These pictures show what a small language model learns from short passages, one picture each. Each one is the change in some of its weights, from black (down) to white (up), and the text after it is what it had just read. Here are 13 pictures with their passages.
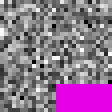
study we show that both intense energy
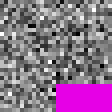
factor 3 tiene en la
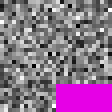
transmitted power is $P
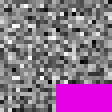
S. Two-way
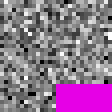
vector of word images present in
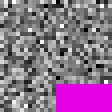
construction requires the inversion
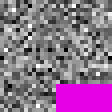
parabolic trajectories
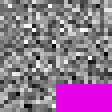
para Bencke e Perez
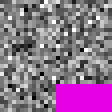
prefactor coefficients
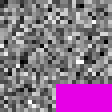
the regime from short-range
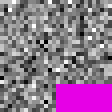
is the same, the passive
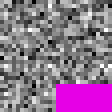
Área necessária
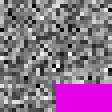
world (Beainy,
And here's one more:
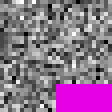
CCN stream, but for
